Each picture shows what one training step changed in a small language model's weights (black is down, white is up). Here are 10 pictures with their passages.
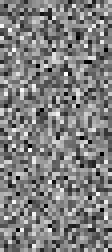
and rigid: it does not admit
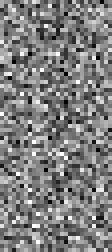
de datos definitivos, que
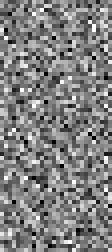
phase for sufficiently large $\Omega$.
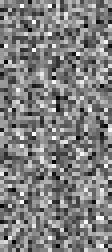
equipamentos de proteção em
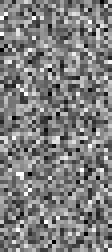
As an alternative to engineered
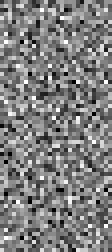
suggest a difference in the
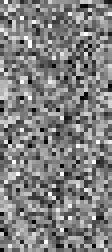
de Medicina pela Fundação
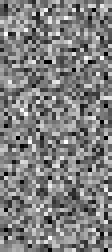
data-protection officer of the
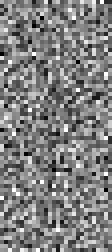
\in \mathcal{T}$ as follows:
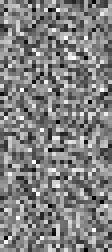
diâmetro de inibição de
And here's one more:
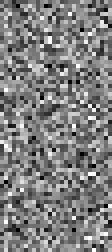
meaningfully differentiates staff in
